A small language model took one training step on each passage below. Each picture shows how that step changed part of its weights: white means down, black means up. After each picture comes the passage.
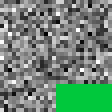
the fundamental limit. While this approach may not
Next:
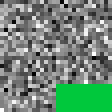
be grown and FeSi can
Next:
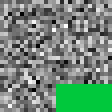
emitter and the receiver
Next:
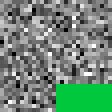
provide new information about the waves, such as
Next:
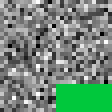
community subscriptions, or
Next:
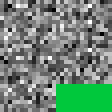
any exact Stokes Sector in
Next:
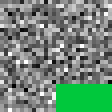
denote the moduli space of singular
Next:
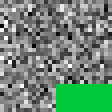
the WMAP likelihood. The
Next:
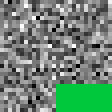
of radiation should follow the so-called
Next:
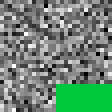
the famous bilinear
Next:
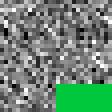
the literature aiming at theoretical description of
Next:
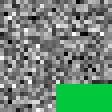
indicate that the span of damages
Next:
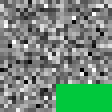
extreme multiplicities expected in future
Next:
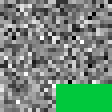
resolution. The situation is most
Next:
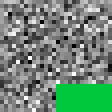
For our analysis we selected a fully connected
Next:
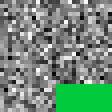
articles listed as
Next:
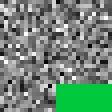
of the entanglement entropy with respect to
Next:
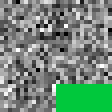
satisfiability and model checking problems of
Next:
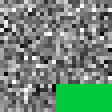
the role of the pre-thermalization
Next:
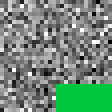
H. A. Posch,
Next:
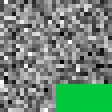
the couplings\footnote{These numbers have
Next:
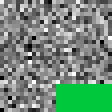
field limit, we look for an expansion
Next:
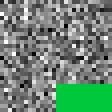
diameters $d$ are
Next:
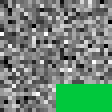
overall the structure of SPC/E
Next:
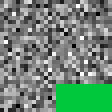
for the field reflected from the PEC
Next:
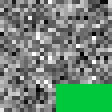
is spun down to zero or in the
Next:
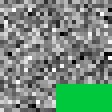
the vectors in a traveling
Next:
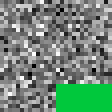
looking at the recovery of
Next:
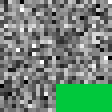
, \label{Initial2}
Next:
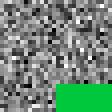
account of the third line on the
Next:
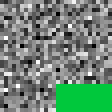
to a periodic one. These A-
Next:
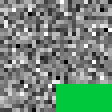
the IRAS comparison (and
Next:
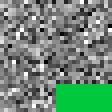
\end{align} A given
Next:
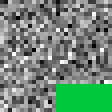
determinant being calculated in a
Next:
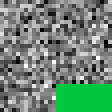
we present community features and how we
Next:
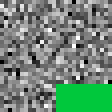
of unit radius (one nematic
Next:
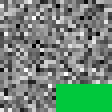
\tag{11}$$ one can define the
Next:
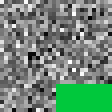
this renormalization of mass is anisotropic
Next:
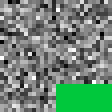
$q_i$ as additional matter fields
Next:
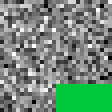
by means of counting arguments,
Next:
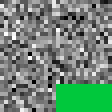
of the sources. To minimize the number
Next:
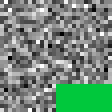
tube, and solving the
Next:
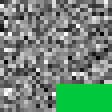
of 2 and due to the fact that
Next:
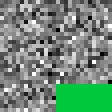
however their distribution remains Gaussian with a good
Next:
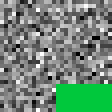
solutions $(\rho,u)\in
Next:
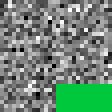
a unit circle with center at the
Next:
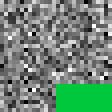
regions as $\eta \rightarrow \pm
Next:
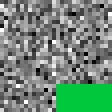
of the static strategy as shown in
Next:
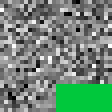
$x > 0$, else zero if
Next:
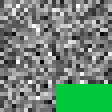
scale--invariant: the light curve does
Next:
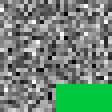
$S_N(\Omega) \equiv
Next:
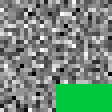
$\sigma$ and capacity
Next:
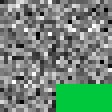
be convenient later to separate out
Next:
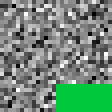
requirement is in Exascale or
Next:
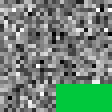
the locations $x_i,
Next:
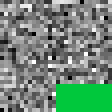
has been used to account for the
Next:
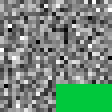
Measurements and Models}
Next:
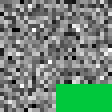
small as possible. The last term shows that
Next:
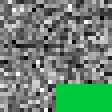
drift distance, up to the
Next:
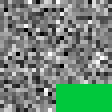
mismatches} (e.g.,
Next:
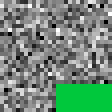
i.e., based on a
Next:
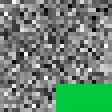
shown here). Indeed we obtained considerable
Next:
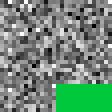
stations (SBSs) and
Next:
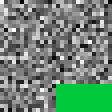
feature of the momentum density distribution, the
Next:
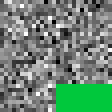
conduction phase. For the final reason,
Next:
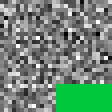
of the black ring, $x$ and
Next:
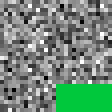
Theoretical Analysis} For simulating
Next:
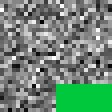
$n$. Since $\to$ has no
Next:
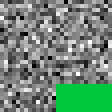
as theirs. All field strengths are
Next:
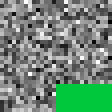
orbit the sun, the number of particles
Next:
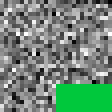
Co substitution, suggesting that a
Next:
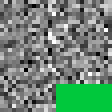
B.S. degree in geology and
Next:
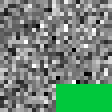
Cambridge, MA, USA
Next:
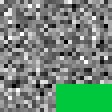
H, $^4$He and few
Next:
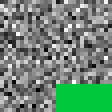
of burning trees is established
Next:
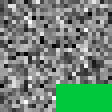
their projective inverse fields under
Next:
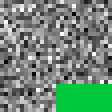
a multi-layered security
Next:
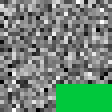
of time, it is important that the space
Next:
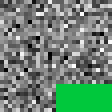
CFEL system depicted in
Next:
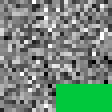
P_R \ell\thinspace
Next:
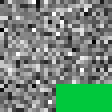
the phenomenon of electronic localisation in
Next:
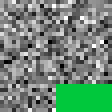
II we also considered a purely open
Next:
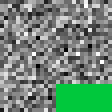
at investigating star formation in the most
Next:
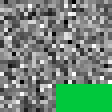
which is usually evaluated by the inner
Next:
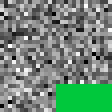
boundary condition and the normalization condition, it
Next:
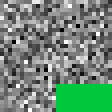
like these colors to be the same if
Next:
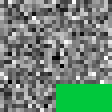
year of generation data, a total of
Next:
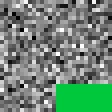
leads to physically sensible characteristic scales associated
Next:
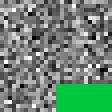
the boundary is set to a fixed value,
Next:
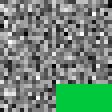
of the future of the spacetime.
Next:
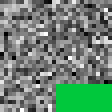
is that the GLRT statistic
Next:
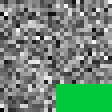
where the letters $R$ and
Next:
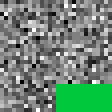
where the error is controlled by the
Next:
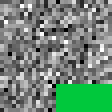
in Theorem 2, the estimate is
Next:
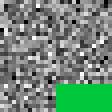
speech. Similarly, in the
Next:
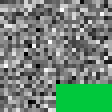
more meaningful, task-specific
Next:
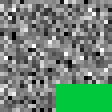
track hadrons through the target and
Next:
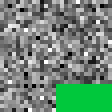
A simple "counting bands"
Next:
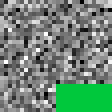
binned in groups of 32 for
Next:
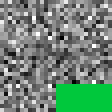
\begin{ack} The authors would like
